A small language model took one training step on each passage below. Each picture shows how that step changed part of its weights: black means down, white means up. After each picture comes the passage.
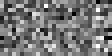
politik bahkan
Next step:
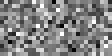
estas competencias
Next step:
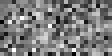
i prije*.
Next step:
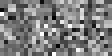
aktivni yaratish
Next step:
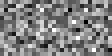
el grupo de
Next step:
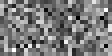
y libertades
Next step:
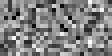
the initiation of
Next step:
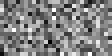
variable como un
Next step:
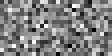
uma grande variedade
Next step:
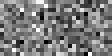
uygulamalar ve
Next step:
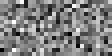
una 10 C, en
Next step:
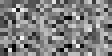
that with the care
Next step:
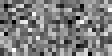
pouze 8 %
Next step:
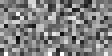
pele. Não
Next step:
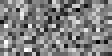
positief en
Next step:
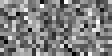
«Agar berilgan
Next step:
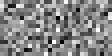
de consciência
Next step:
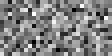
Mots : la
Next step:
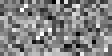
acobardados de
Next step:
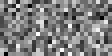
las chicas,
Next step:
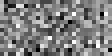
e Geográfico
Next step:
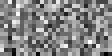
ser a principal
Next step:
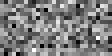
освіти краще
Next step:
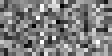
Menschen und eine
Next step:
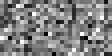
calculus for
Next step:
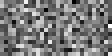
olib tashlashlari
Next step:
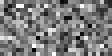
des armes et
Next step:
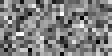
ji malbata
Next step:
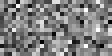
las instituciones de
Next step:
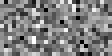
для студентов
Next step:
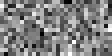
de modo geral,
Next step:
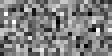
mujeres en
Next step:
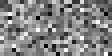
yOz .
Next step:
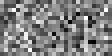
the authors:
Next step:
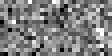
sources of
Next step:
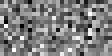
киритиш ва
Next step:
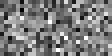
The matrix
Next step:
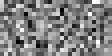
na década de
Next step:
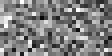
bir intonatsiya bilan
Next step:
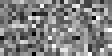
mostrando que a
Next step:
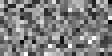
en matière de
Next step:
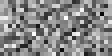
noviembre de
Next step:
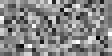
simulação com
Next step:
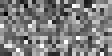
aprenden a hablar
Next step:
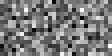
melihat dengan
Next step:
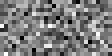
– insonning ijodiy
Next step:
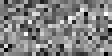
изображения и
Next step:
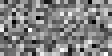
- آیا
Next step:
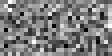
вес каждого
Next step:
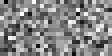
padrões de
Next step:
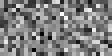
die zu ihrer
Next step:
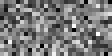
kompetensiyalarni rivojlantirish
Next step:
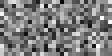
Pues, el
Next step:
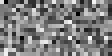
данную проблему
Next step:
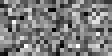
As taxas
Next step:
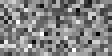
besedil pa
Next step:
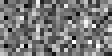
и тех же
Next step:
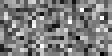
Pese a la
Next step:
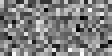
insonning bilish
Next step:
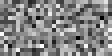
trabalhadores que
